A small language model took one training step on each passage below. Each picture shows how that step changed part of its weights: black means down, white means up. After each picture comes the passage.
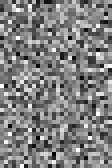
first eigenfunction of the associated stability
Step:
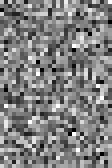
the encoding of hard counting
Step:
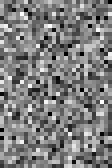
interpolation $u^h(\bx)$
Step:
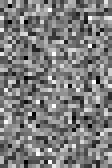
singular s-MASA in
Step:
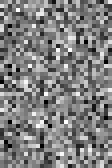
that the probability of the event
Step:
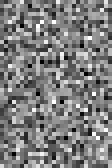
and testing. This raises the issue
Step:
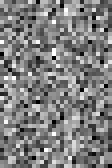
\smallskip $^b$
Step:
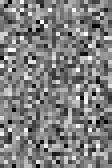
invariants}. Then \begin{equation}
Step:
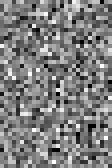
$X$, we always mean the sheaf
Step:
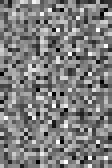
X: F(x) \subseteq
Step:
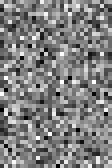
$\ell_i$ goes to
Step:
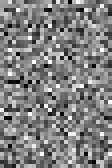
theorem asserts that along the support of
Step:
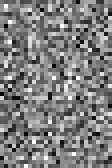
the following steps $2-4$,
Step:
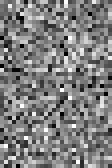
the following six conditions is fulfilled
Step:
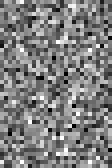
for each $x,y \in
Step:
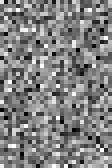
of a local ring~$R$ which
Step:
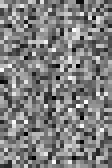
$u \in U$ there exists
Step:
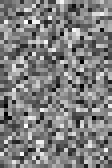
$U$ and suppose that the image
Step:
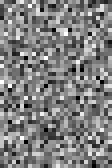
speed of sound, the travel
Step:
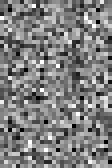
revolution with constant mean curvature
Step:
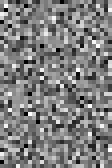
normal bilinear maps. A bilinear map
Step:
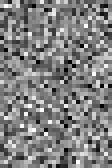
one measurement are given in Section
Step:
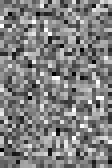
the next section we focus our attention on
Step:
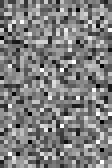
the properties of the images, in terms
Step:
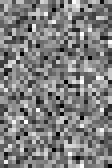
$n$ is a positive rational
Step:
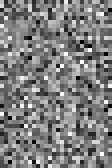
on the theory of algebraic equations. These
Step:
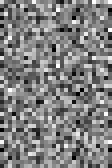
A metrizable topological group
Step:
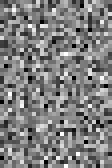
\right) =By $$ and,
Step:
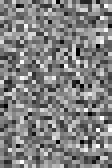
(\ref{poly}) and
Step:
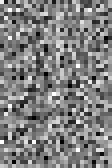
of lines joining corresponding points of
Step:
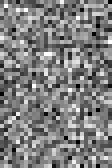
$\zeta(\cdot)$ is either strictly
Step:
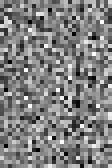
by the object correspond to a thickness
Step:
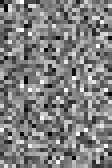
University Park, PA},
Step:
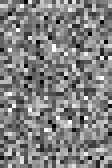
zeta function, defined by its logarithmic
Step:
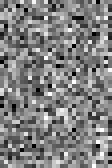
l'on note encore
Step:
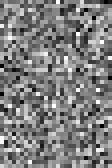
the degree of some face of
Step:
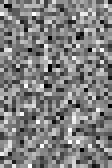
our context by $ \thlift
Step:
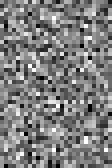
and for any function $f\in
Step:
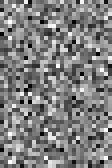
A rainbow version of
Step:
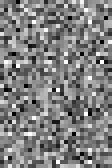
variable. We seek a general construction
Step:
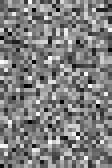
the approximations with either theoretically known
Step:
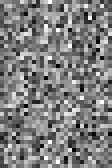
other hand, near $\Sigma$ the
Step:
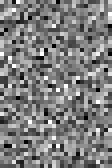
company sets a virtual
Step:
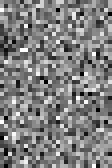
subject to $$r_i +
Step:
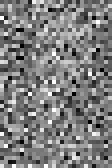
& b & \beta & y
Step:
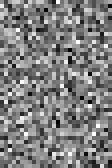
case later. Here's the main result
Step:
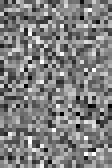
and the maximum number of leaves,
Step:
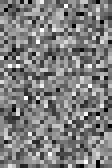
of quasi-crystals
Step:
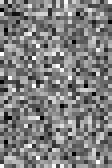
the expansion of the metric at the
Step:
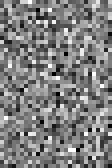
is important we focus on the elementary abelian
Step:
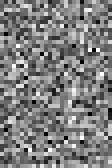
and $y$ is not a
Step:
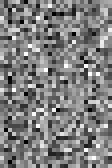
\par In this article I will describe
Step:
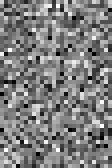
a homomorphism $\psi$ from
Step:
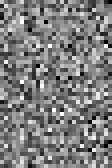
To conclude, we obtained \beq
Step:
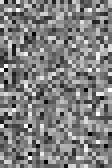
of the weights of all points
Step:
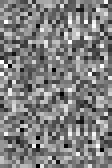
$\lambda $. Since $L^-$ has
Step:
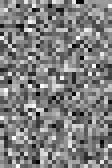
\end{prop} \pf
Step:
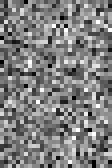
the integral is the evaluation at
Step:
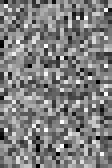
linearly independent. Thus, hereafter,
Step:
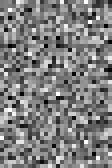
an application of Lemma B.1 to
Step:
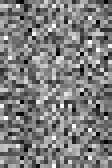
\nonumber \\ & \leq
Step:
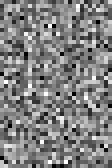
field can be generalized with new features such
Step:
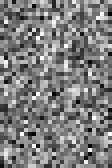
en dimension $n \geq 3$.}
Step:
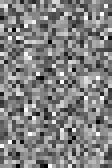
herein broadly applicable to
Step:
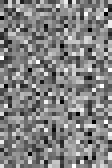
approach is based on the notion of
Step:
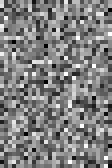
on the tensor product of $M$
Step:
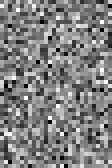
not immediately give us that the limit is
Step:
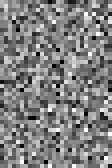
Hence, we color vertices $1
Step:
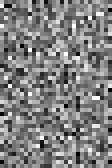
are successful on the path
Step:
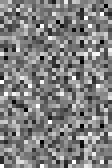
equality if and only if $G
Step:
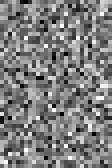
for the kernel-NLS estimator due
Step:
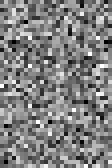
part of $\omega$ and set
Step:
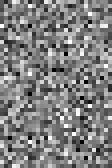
is proved. \subsection{Proof of
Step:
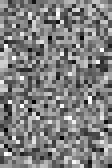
by Lemma \ref{Lemma4}
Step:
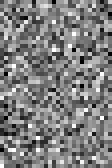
coordinates $v_1$ and
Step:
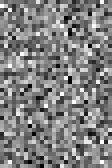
case. The functions described by these equations
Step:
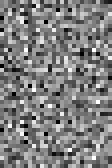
the proofs). In the following, we
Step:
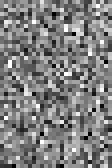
An object $\mcA$ is called
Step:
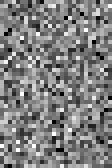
deduce that $n^{-1}
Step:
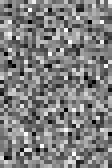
condition is trivial by the Poincar\'e
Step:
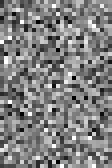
there exists $t_0 >
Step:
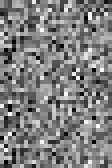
\ga \mscr{H}
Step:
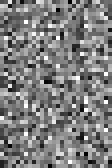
details). Minimising the Lebesgue constant
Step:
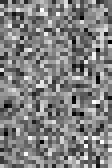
which identifies loops and
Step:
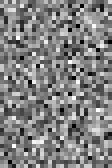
quadratures. The first fundamental
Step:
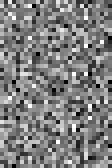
applying Gr\"onwall's
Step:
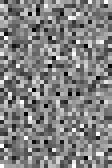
show that on the one hand, all
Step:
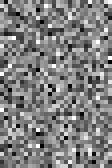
hand refers to structures in the
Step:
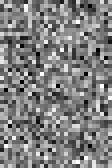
\\ \textbf{AMS subject
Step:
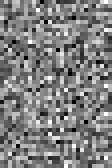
meta-model-based optimizers
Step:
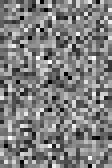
oscillators in a magnetic
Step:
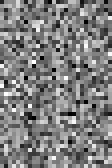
rows of the $\rho$ matrix:
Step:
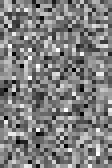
tangent space to $D$. Using
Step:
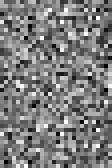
\quad \text{for
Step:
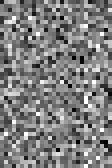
walls, and reflects just
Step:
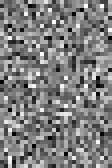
about applications of sampling Generating points
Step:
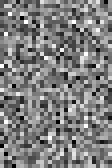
does not have terminal singularities; we
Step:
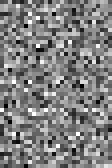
to be applied to larger domain and larger
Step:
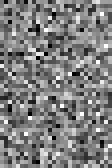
\end{itemize} These symmetries
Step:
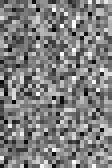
New York University, New York,
